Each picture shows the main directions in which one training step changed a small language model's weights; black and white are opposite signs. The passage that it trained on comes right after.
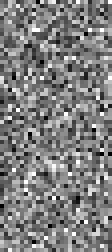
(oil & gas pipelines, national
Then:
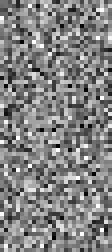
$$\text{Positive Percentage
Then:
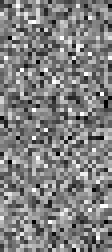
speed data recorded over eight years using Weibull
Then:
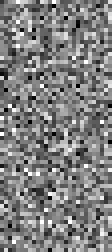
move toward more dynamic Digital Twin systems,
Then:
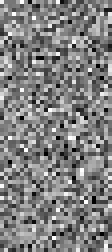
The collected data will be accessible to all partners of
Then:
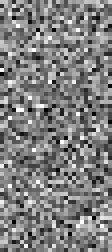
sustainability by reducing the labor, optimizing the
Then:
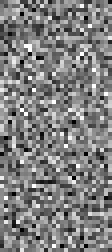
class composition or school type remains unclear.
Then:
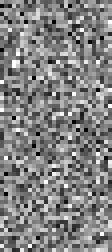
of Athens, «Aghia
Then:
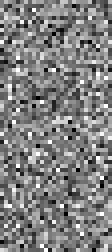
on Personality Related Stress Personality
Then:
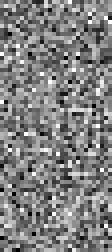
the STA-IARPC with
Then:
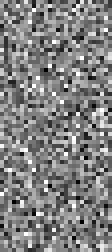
referee unhesitatingly named
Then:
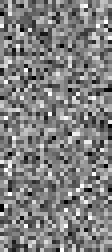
real-time operation, aggregated bids,
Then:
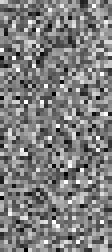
advertising texts, which,
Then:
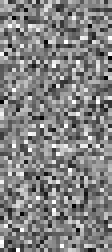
sensor placement play important roles. Although the
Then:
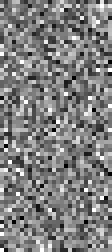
in the Translation of Metaphors.
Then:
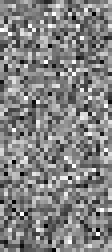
staff will insist on forming strong and
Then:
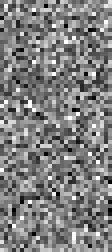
Experimental Therapy, State
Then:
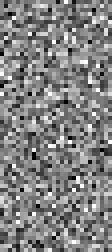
Units to Micro Grid,"
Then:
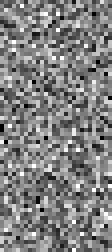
The transition to the 2nd unstable regime
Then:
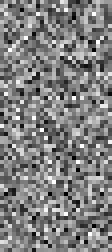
Points: - Eastern boundary current
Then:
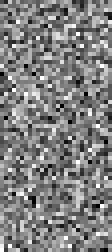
to the first step and recheck the available data.
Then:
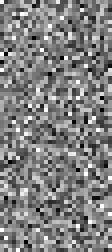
Indian government formed a peace committee
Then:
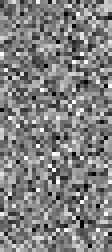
and post primary schools, ministries of education and
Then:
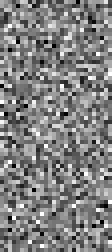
N ₂ (3 ml/mn) combined using
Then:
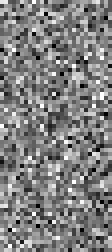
a discussion on the concept of correlation and certain of its
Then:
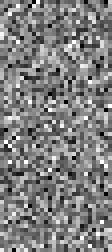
Report Carolina Pereira
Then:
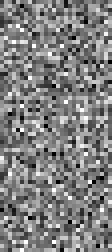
The literary and ideological implications of
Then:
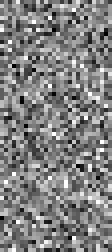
lead ion it can be treated by the proposed method
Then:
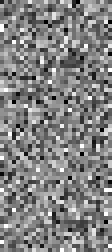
Invest in Training and Capacity
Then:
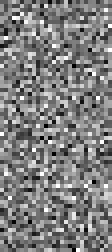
businesses more environmentally friendly to enhance
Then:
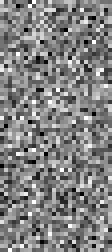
database containing over 42,000 records,
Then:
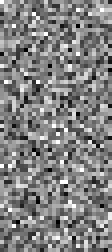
(Anti neoplastic), molecular
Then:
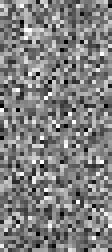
solutions. Useful tools to accelerate
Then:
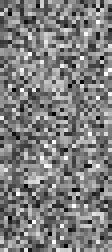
column vectors of matrix A ,
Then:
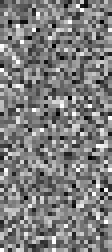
cells. An autoencoder model
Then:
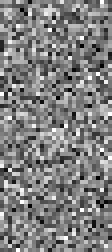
or participating in events. The roll-up
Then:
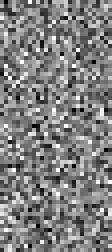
that include active multi-stakeholder management, the
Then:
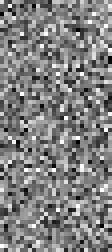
to publishing standards, confused regulatory
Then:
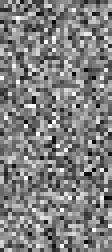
the two particle collision picture
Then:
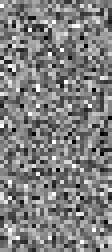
depending on which targets are prioritised
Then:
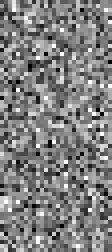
provides a holistic view of leadership dynamics
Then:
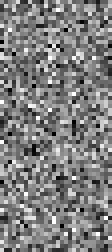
the 57 VIKOR method has been used
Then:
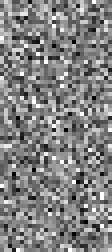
at a lower performance than 3-phase
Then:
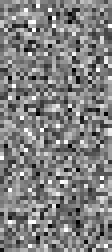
hazards and issues associated with male
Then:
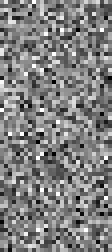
an opportunity for improving their thermal properties and reducing
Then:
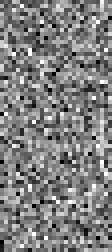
in agreement with previous works. Concerning the
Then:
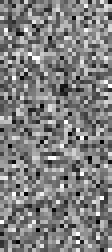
manage and organize household
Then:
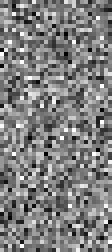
is no significant interaction effect of methods and gender on
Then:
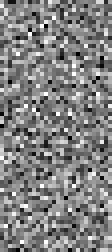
months in these patients, there is no robust
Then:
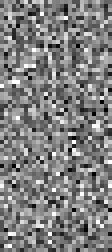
given that the overwhelming majority
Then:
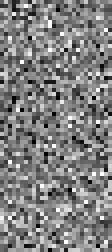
approach is very effective when the data are fairly
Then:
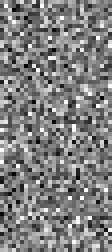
create a plausible urban environment. Using the
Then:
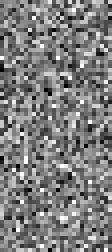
perspectives (e.g., population, area,
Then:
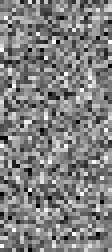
conventional crowd can turn into an expressive
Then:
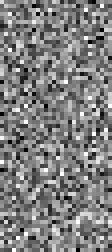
(1978) famously argued that
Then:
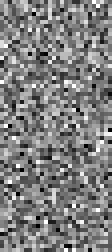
conventions including the question marks used by
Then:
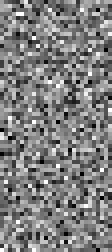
mm diameter on a hydraulic
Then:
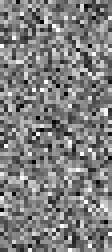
with varying concentrations of neutral salts
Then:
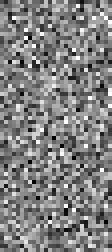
to an understanding of internationalization, including more competitive
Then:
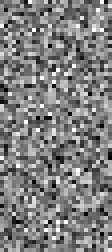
common in time-series behavior where present values may
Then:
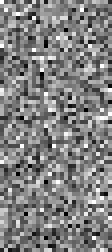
105 children hospitalized with acute
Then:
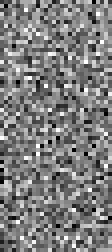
I., Tarakanchikova,
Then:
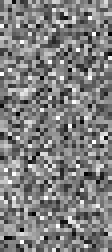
\dots \quad (1)$$ where X is any
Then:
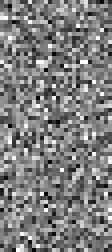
distance traveled by the electric ship during
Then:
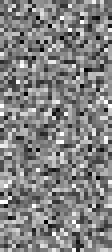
identical to the database's global sup
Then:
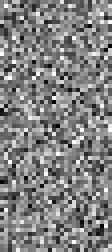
of educators and learners in the Volta
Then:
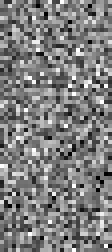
decrease in protease activity in *Perna
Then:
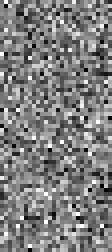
ADSORPTION KINETICS
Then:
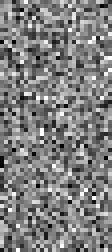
it was good experience. Observations -
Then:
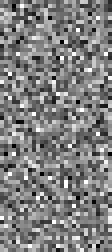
is the method for determining which variables have an impact
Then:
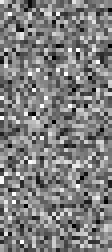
Amihaesei, V-A and
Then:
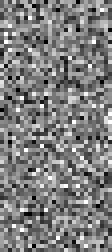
value summary ns Significantly different
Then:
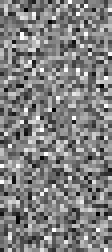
Mozambique on the same general model as
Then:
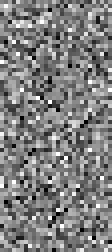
conservative approach (“explainable
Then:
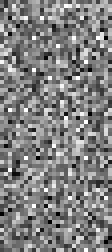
for travel expenses), then the regulatory
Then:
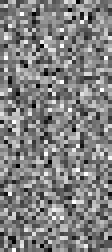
initially 11mm height. The
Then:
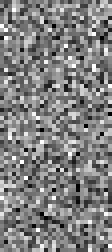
for differences after inspection [12, 13].
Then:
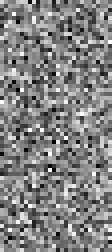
A list of necessary literature and journal articles are
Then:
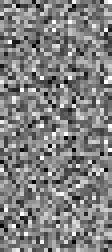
(nowadays, the options for management tools
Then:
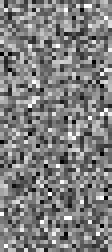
like to dedicate this thesis to my
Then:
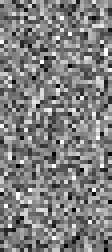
THE simplest definition for cloud computing, which can
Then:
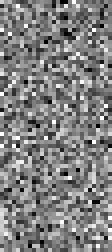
header - 2 4 NA, NB,
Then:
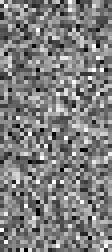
2014; El-Sherbiny
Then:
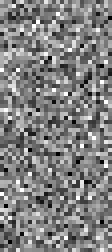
financial impact and also scares off customers. This
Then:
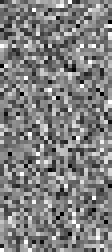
habitual behavior (HB). In addition,
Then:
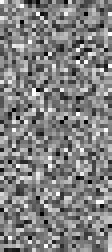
possible. 4. EXISTING
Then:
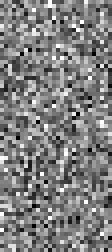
outcomes. RESULTS Age distribution was similar
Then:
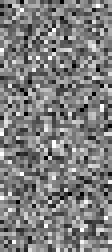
Türkiye. Structural equation
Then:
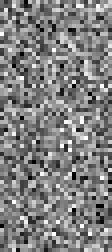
signature that was proposed by Chaum. In
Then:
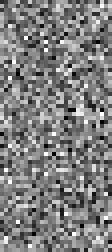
in the number of patterns in an interaction with k
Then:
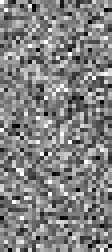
4.2 Qualitative Data Analysis The qualitative
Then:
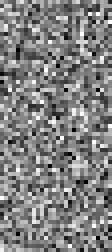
For the same a modified version of the patient data
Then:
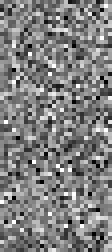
and agreed to the published version of the
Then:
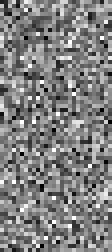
roku – ewakuacja
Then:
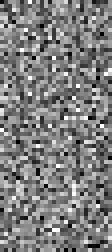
including the classification of very strong inhibitory zones
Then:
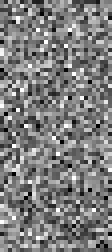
the main parts of communication between cells. This makes them
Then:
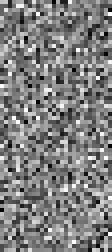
following: 3.1.1 Energy Detection
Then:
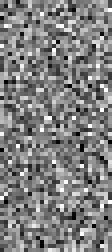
Nigeria. *Ife Soc Sci
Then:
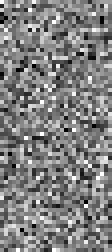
apical plug formation method could be influenced
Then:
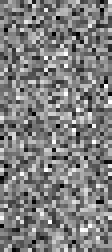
Although a lot of research work has been done
